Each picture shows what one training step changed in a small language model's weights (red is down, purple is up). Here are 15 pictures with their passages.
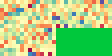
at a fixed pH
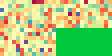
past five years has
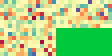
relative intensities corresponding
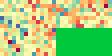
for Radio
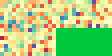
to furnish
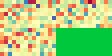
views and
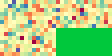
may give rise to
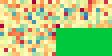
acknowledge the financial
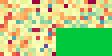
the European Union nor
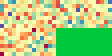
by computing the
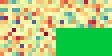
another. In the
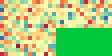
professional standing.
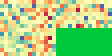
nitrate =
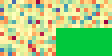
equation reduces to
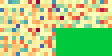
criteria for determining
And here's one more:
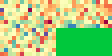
problem that can be
